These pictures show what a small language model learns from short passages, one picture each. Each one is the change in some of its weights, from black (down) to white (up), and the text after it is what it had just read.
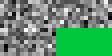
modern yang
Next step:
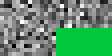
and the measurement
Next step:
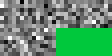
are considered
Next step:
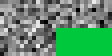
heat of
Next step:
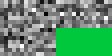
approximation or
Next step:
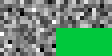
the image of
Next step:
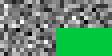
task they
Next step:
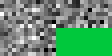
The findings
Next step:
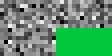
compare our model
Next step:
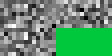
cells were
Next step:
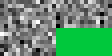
Table 1.
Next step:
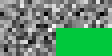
a casi di
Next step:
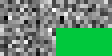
a Lie
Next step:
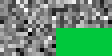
definition of the
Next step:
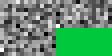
evaluation of
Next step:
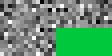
with the point P
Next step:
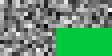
the notation
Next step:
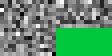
these gaps
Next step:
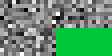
} \newline
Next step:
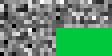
modelos de
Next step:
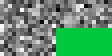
a vector space
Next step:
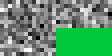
order. These
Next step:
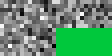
the case that we
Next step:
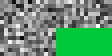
will carry out
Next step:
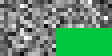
signal the need
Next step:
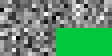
doing this for
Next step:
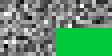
perception and
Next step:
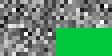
1$ and that
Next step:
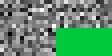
programs in
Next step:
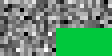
computations of
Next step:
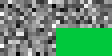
importance most
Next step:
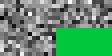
considerando as
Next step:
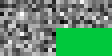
try to have
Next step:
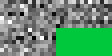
agree that
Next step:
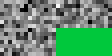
It got
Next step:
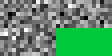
do ano de
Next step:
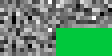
para superar
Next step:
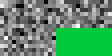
за ними
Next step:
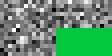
convenient to
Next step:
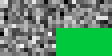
different factors
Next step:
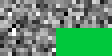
of preservation
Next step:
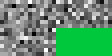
via Lemma
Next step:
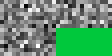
le secteur
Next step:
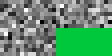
it does in
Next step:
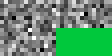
the measurement.
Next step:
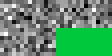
with planning
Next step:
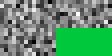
a dual,
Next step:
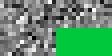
la propia
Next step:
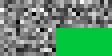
material for
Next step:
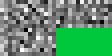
aged between
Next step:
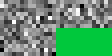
be better
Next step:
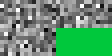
to 1 whenever
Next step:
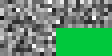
agenda in
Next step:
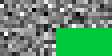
no plano
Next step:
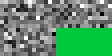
estudio de
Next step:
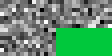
part distortion
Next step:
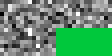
é, nas
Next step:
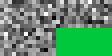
aging and
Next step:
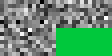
solved the
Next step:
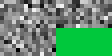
As usual,
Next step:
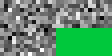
ideas or
